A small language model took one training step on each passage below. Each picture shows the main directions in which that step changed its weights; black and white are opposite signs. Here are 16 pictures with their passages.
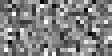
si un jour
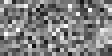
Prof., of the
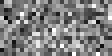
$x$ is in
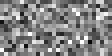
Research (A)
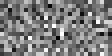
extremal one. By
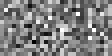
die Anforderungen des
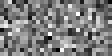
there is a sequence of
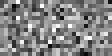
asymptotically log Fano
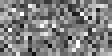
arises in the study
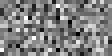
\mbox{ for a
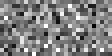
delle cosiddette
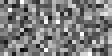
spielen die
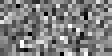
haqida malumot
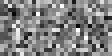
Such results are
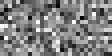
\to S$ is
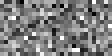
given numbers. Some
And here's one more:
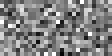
a choice of unitary connection
